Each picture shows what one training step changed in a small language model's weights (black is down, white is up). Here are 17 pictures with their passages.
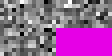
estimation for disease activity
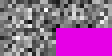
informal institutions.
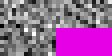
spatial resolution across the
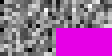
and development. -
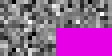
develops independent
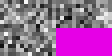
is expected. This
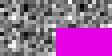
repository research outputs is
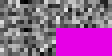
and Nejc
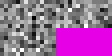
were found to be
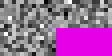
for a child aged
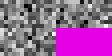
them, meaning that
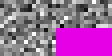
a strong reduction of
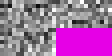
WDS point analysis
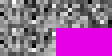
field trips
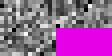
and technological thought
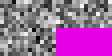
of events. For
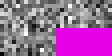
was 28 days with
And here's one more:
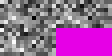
forceps is
